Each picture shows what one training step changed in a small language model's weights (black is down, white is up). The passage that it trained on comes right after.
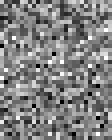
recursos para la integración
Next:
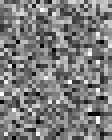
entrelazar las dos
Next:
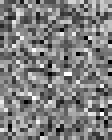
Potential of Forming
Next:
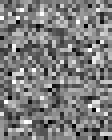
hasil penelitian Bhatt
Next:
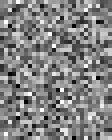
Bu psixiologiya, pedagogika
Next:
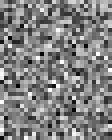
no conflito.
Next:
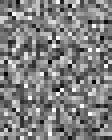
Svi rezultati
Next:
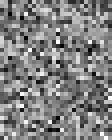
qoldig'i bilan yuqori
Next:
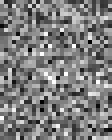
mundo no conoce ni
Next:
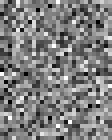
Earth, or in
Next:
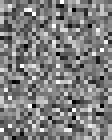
d'une façon
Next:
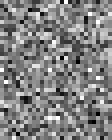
el germen de lo
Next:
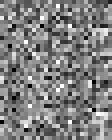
bizga, balki,
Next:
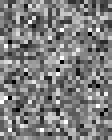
holdir. Milliy
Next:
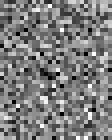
потребность репчатого
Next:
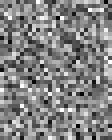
bahwa *financial
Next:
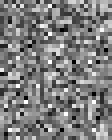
интеллект рассматривается
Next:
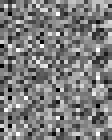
qiluvchi ahamiyatga ega ekanini
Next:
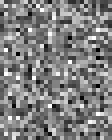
puede montar un colegio
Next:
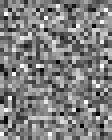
un rango etario
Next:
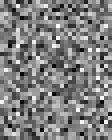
Surgieron así
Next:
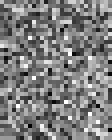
theory of emotional
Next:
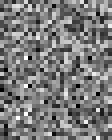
современных стандартов и
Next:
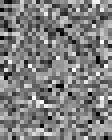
terjadi peningkatan
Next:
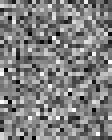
seksiyalari, ijtimoiy
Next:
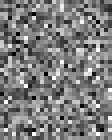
behaviors are at
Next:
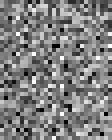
is the hadith of
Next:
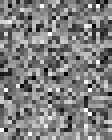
Birinci Dünya
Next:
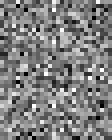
efeitos benéficos
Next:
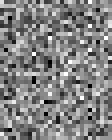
doch Recht:
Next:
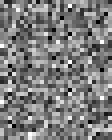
conclusão, o artigo
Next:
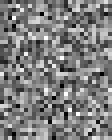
optical poling //
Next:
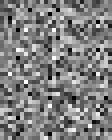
KPI Оцінка
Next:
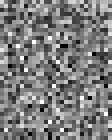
muhit bilan o'zaro
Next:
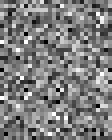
madaniyatining shakllanishi
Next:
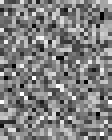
ini sebagai penambahan
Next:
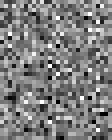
alohida o'rni bor.
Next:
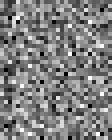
TWGs und den
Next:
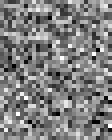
saqlash davrida ham ushlab
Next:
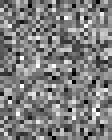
він визначений як
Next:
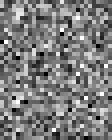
car Trojan. On
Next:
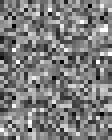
Natijada yurak
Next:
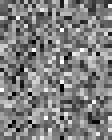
and practice.
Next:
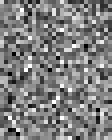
of Godel and
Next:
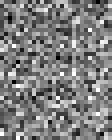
иштирок этади;
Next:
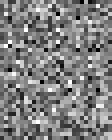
tashkil etilsin"¹
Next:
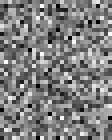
poetice ale
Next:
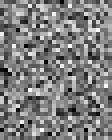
de la propia realidad
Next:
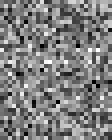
asosida amalga oshiriladi.
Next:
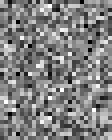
chain* yang digunakan
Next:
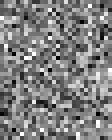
Narx pasayishi
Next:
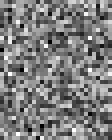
no esporte. **Revista
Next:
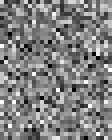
contradictorios en
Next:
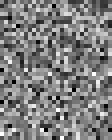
практики. Саме
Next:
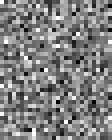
usualmente “pensamiento
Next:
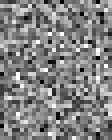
un porcentaje del
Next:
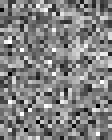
etadi. Qismlardan biri
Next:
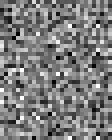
та ефективним буде
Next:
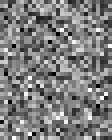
foizdan ziyod
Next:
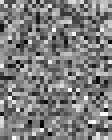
ensino regulada pelo
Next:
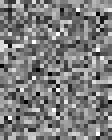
yangi bozorlarga kirish,
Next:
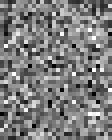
boundary conditions are
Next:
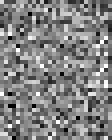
estabelecidos pela
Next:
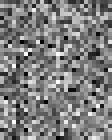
au sein d'une
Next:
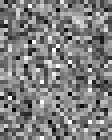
novo cenário global
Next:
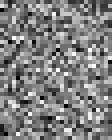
tractations qui peuvent
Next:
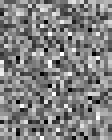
de tudo que se
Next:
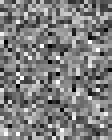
vosita sifatida qabul qilinishi
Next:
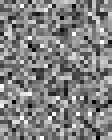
процессе управления рисками
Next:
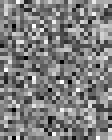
– (ing. media
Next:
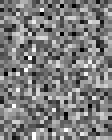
consolidating in the
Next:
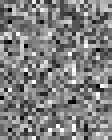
імені О.
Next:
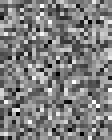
pozitive ale
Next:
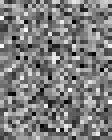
samarali hamkorlikning sustligi
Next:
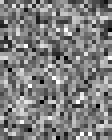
trabalho com EDV
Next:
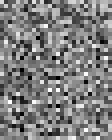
они нам дают?
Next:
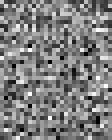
dignidade e sua
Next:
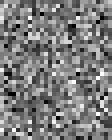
metodikani erkin tanlash
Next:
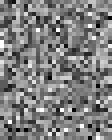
maqsadli ta‘siri
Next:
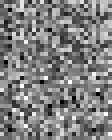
фінансового забезпечення підприємств
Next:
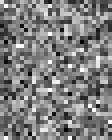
ao que é novo e
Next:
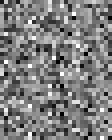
quvvatni oshirish
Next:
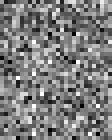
implementation of such content
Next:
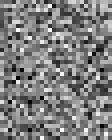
освещаются вопросы
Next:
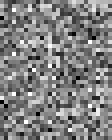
la collection Zen
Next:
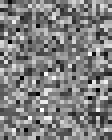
fusión de la
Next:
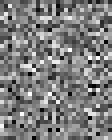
yaqinda pay do
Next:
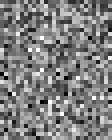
to Life,
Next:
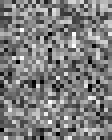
на розвиток рухових
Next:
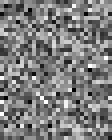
resistência passa a
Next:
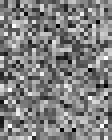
a política estabelecida pelo
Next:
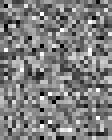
Abb. 10 Paul
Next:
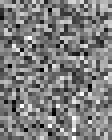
– ориентация на
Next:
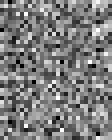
kelgan oilalar bilan
